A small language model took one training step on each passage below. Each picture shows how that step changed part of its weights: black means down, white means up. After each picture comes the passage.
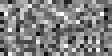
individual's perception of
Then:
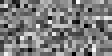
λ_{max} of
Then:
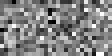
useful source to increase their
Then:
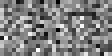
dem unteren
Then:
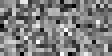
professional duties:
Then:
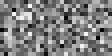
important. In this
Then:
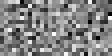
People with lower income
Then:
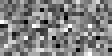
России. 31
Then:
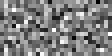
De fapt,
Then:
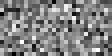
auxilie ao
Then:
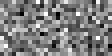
sie über das
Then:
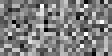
forward from 2006 to
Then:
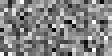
las experiencias de los
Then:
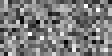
procedure that takes a
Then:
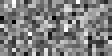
disse. Disse
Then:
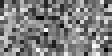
violação dos direitos
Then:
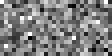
в современном
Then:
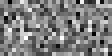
diversity is a forced
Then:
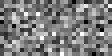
of quantitative and
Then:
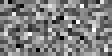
that in order to understand
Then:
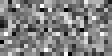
with others who are
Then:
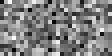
Las conexiones
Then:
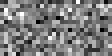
zarur materiallar va
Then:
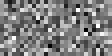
conditions, but on average
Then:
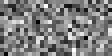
most other modern states)
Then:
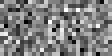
% otrok,
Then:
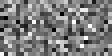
las siguientes
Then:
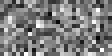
impact prices.
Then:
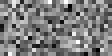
kelayakan usaha
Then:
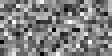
is the shortest of
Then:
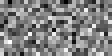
(DSc), professor
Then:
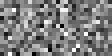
en Costa
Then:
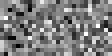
was low, reflecting
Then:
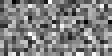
differences of the five
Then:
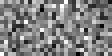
trabalho tem como objetivo
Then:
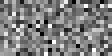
The preliminary results
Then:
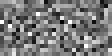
Foydalanilgan adabiyotlar
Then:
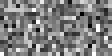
índices de
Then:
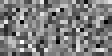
Chayes:** en
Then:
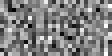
e não como do
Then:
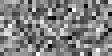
говорить о
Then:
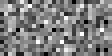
author's mastery of
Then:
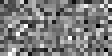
of the pair are
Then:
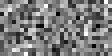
show the character’s
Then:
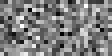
founded the Biological
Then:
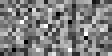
are seen closer to
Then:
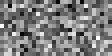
the following manner:
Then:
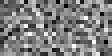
of the results; an
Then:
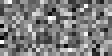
towards Saudi
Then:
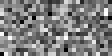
kunda, bolalar
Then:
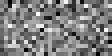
the analytical techniques,
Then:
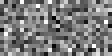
a minor role.
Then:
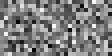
endereçar a
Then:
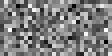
long as it was applied
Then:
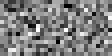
Heart Association
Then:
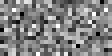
wood sample are presented
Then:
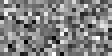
accesible. Es
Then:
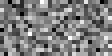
custo e
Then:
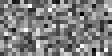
surface in order to
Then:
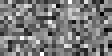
ilmiy maqola,
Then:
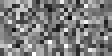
tais conceitos e
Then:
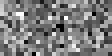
transport universiteti
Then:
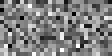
high concentrations.
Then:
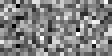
указание на
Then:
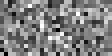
em casa”, de
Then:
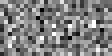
charts. 3.
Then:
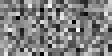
administered to
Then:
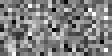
is described by a
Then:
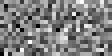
alta sospecha
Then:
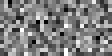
agents that interact
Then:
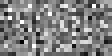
en github](#)
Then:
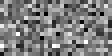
exhibit a rather complex
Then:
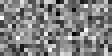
approach has been proposed in
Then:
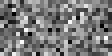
multe state ale
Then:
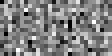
una técnica de
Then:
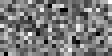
them attractive for
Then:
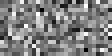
of activities, showing less
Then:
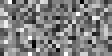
teachers didactic
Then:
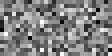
be conceived as derived
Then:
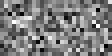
failure, as the
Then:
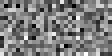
Z. Xu,
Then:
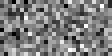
the VAS scale at
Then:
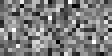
author reinterprets
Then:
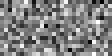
2024. Disponível em:
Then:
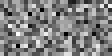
of 111 patients,
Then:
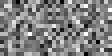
polluting species
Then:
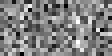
camera Redmi
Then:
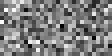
- pedagog kadrlarning
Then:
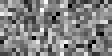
with diabetes
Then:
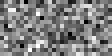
environmental concerns of the
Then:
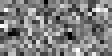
, otherwise the
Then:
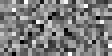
Inhalt und
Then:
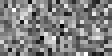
- National Air
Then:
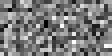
corrosion of
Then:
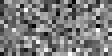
Not educated
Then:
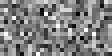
інформація про
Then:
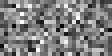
ensayos de
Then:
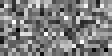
LMWL are
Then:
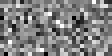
control tower. Some
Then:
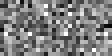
recognised and
